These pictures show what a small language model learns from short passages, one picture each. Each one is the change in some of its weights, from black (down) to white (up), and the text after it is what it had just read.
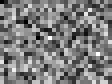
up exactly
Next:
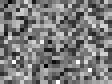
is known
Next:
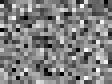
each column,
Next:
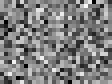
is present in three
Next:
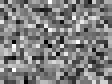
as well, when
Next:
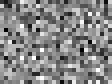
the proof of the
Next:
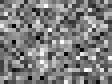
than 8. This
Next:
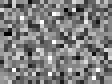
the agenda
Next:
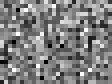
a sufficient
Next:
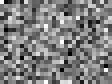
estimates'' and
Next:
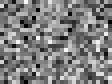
Work is
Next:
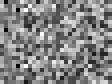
a proof of
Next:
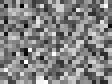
countries were
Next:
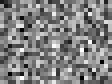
the performance of the
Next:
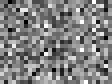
and can be
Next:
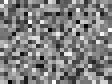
rescaling process
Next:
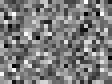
even faster
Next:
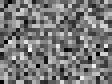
is concluded
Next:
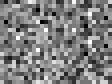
in designing
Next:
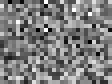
of CDW
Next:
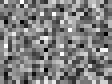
people have
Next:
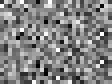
assumption that an
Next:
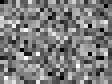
Now we will
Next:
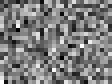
health. It has
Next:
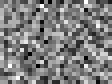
commonly used
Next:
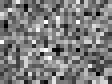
Model by
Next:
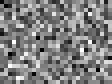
the impact of
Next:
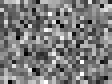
contributions This
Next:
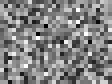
strength between
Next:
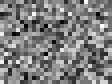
hit per
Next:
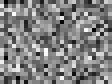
as well as the
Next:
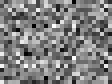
provided a
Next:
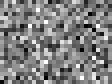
and filing
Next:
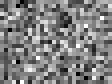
of Grade
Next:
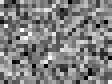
a portion
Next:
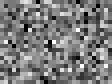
A and M obtain
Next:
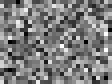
relevant for
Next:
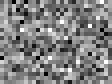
Note that we
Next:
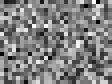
of interest we
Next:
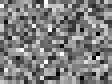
that she
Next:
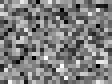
is clear that
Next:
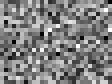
of type 2
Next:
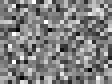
represented in the
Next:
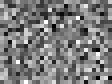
focus by
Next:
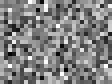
improved in
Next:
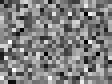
the infimum of
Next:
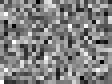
question that how
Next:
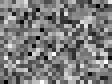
sequences $1
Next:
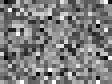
but here this is
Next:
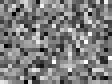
The difference was
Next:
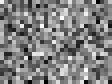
in HIV
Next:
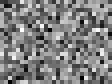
the response for
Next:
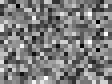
by deaf
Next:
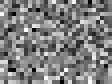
is, if
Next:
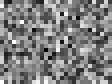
functions that have
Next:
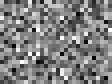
to working and
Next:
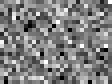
Not peer
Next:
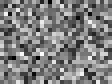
the presses were
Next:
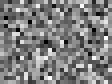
equivalent. This
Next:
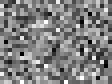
by the ideal
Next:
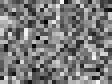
g \big)
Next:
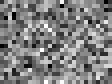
\rangle ).
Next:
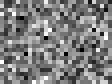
by lower
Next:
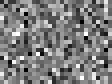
and the reduced
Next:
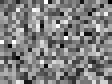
realizing all
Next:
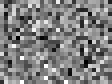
over the complex
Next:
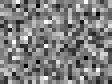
start by
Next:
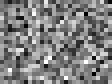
of lower
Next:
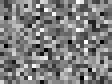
the modern
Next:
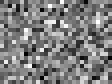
brought on
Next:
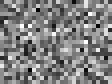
a filter
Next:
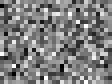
resources and
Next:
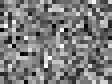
6 \lambda
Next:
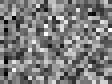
compatible and
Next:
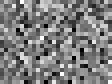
The present study
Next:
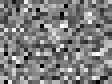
dies giving
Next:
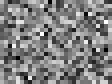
reuse of the
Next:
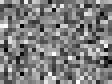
plans on
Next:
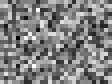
action of
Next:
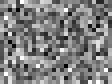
HN polynomial of
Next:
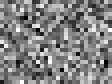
$\Omega$, we
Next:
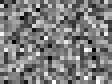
its degree sequence
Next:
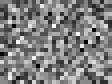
derating is
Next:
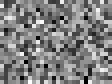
two vertices
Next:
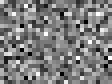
regulated and
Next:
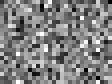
evaluate the
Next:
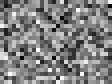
different types
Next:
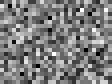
degree or above
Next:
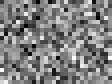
be a bounded
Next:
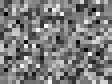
tendons and
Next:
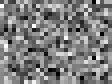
that $$
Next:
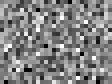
minimum degree
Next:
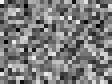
color of
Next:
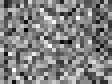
make up for
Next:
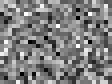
standard integration
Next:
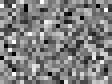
important in our
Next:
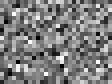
solid waste
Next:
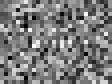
can make a
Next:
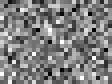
and to show that
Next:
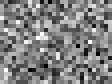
of the integration
